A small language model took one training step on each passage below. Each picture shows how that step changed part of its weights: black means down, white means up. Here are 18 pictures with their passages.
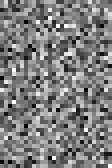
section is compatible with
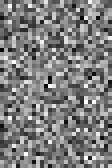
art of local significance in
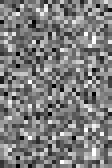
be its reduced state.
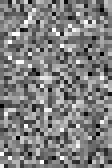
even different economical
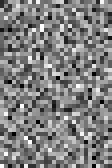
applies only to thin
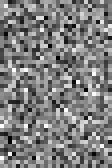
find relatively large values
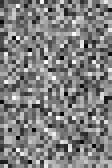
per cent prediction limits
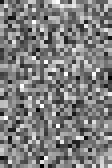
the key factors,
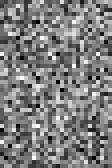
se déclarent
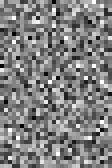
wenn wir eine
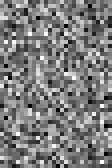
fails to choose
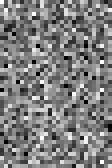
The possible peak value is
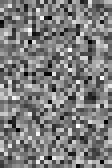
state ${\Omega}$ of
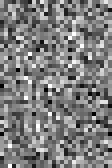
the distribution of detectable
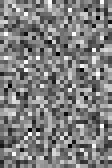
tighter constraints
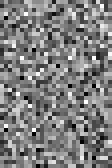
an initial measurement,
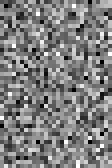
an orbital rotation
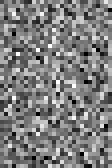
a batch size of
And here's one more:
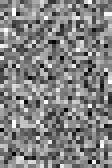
% Methods
